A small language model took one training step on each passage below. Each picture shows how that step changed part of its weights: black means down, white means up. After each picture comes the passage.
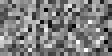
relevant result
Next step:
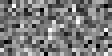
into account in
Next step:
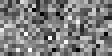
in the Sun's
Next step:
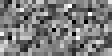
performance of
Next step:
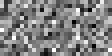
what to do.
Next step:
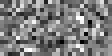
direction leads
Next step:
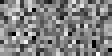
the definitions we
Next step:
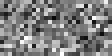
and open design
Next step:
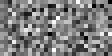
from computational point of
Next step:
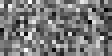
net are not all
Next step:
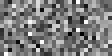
where the external
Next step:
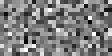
and $z$ are
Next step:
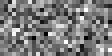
determines the total
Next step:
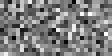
activity in the
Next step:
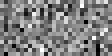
with \section) will
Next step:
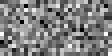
be Sheffer
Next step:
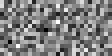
below the data.
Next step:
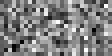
to the third
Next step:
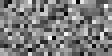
improve the result
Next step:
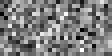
in the previous
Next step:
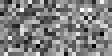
effective field theory point
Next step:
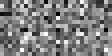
Processor design
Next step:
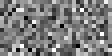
tuning. The
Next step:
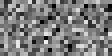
per layer are
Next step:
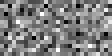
waves for
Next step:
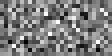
to a spot
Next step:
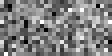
\item The case
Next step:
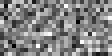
a field-theory
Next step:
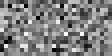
a cocycle
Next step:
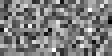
the simple Lie
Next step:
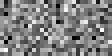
The resonance and
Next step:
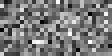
manifold labeled
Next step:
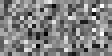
that the vector field
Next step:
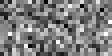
orbit results in
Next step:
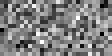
blue regions
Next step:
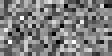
that it considers
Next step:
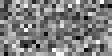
the optional operator
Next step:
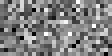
as required, while
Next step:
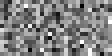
the following: \thm
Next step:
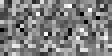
this term, we use
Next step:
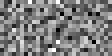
seen in this
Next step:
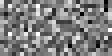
$T$, the only
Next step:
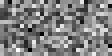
these recurrence
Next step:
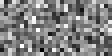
} \quad \epsilon
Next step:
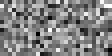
has about $96
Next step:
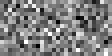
you cannot
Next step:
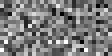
To provide a
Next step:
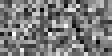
with the approximate
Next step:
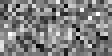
cycle, and
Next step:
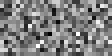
To verify
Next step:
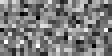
absence of a
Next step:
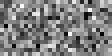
for the discrete model
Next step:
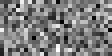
operation of
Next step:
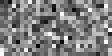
derivative of the
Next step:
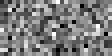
of spectral index
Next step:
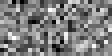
a radius of
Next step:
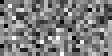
grism for
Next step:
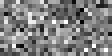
That is if
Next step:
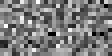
last point of Theorem
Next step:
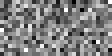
the assumption of
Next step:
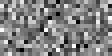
is a peak
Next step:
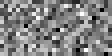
(see eg.
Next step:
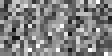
the ZPL to
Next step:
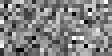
a traditional
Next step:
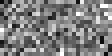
information to this
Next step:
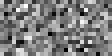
$\alpha$ indicates
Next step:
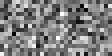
the relativistic
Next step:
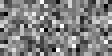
We start by a
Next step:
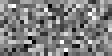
(at least)
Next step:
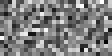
supported by
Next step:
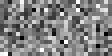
as above, with
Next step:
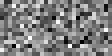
which uses a
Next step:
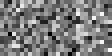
process. To
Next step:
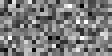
prediction and
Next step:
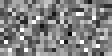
hence, we can
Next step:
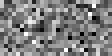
weight $\la$
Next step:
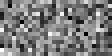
case, any of the
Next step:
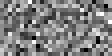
light yield.
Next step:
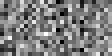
and Physics of
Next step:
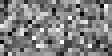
ESA. This
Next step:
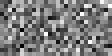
in probability.
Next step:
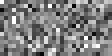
preconditioner to
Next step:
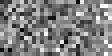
information, a
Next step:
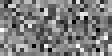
suspect that the
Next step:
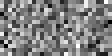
be a copy
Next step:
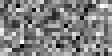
few excited
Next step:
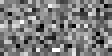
with researchers
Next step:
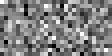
a forward and
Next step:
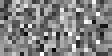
the limit where the
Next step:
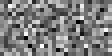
indexing the models
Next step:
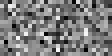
an example showing that
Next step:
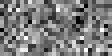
dust map from
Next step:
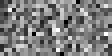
of infrared,
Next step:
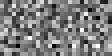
fact that the integral
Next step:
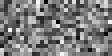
associated increase in
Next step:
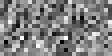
out QPT of
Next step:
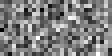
with respect to
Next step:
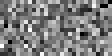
to tight
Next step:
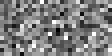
graphs: proof of
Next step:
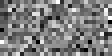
of this condition.
